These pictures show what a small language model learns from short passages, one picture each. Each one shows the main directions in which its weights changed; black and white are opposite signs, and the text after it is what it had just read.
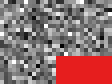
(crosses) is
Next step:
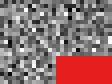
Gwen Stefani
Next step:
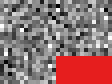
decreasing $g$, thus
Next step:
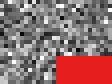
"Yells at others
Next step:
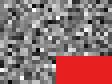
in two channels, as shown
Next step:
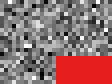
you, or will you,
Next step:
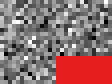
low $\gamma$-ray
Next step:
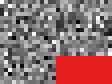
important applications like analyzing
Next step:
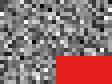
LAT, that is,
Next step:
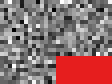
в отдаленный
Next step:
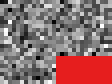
should also be considered for a
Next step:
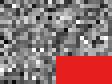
social media. Higher education
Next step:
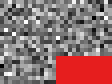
f defined on Ω such
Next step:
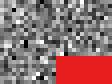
dashed horizontal line on the
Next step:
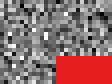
й менше,
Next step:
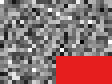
model. Therefore, these
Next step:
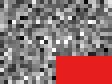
atmosphere. The blue and
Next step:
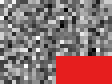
required assignment step,
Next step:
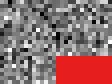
Zeichen, die
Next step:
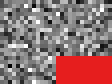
parabolic magnetic
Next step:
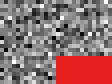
a photo of a man
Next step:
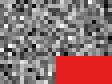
cell \( c \) containing
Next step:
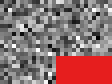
amount of assessments that can
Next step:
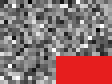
research shows that the internet
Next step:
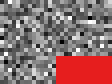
risks among SPAs.
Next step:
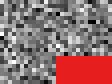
environmental, technological, and
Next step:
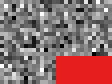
Merdeka Belajar
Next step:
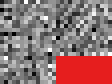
either a standard four probe
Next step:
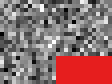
that this X-ray
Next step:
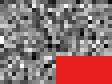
to zero for all conditions.
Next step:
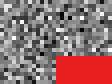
reliable EIS data is
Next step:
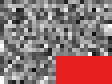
The physical properties of the various
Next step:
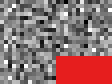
usulini tanlash,
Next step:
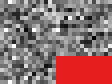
profilu (tab.
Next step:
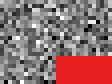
of the product. In
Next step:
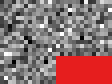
low relative velocities between field
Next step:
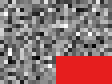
borligi shaksiz,
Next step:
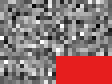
bridging linguistic
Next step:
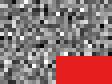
New "G-d's
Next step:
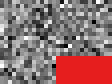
were categorized as
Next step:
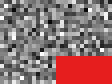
kireç harç
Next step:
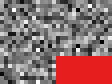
des Abschnittes
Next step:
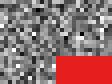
reduced. Additionally, the effect
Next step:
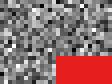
is one of many ground states
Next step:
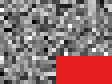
se obtuvo una
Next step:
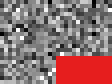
efficiency of MPCR as
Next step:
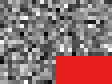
magnetic field. Moreover, an
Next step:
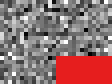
para uma mudança significativa
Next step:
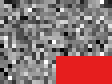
europeia. No
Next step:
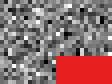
are identical in the
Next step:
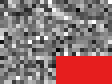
virulence traits.
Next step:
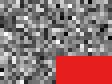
same. Israel must
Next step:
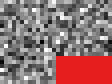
as pulsars and
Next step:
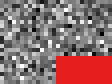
the cosmological models.
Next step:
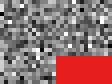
Edward Witten,
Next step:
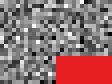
of the field comparable to
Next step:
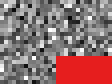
dynamical phases discussed above.
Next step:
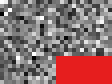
one can effectively mimic the
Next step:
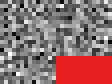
Абу Наср
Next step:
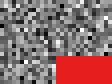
22 - The map of the
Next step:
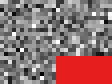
of the model's functionality
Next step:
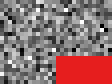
the nature of confidential
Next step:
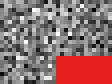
tumor between two
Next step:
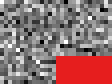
variance-based metric that
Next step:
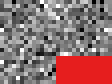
-- the YM function and
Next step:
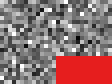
waveguide system is the
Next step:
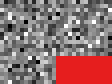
Drawing Techniques
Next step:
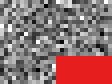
towards the improvements made
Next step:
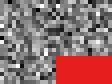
round, but it is
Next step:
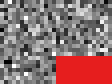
производства и
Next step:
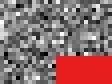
an Ising-ordered
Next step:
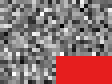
components of a single underlying
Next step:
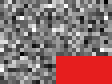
ambiguities. ##
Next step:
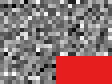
formato de la obra
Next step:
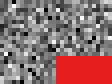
experimentalists to choose which
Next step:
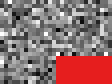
married bankers.
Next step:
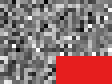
be sustained for a few
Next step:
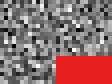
все более
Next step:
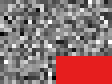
to handle the large datasets
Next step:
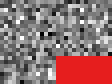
Forestry Industry
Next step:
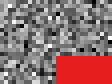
baseline, optimal configurations for all
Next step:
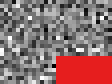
be due to the lack of
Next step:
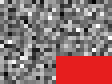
без органів влади,
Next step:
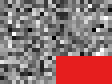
intensive care: saline
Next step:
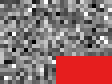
m², incluindo
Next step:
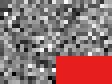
informatie een rol
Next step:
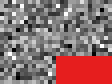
indicates the both DTC and
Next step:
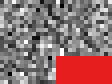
decreases from $1$
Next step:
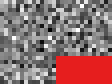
details were taken using a
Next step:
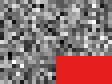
the regions, as well as
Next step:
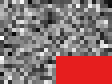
to sex: - The
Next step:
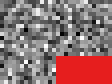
rotational speed, and higher
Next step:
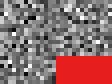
this article are available on
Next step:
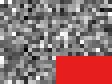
evaluar riesgos
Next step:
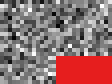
from un-aged 22
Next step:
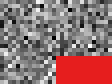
the delay between the
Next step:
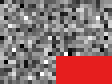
– охоплює
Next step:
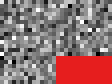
shu tuzum
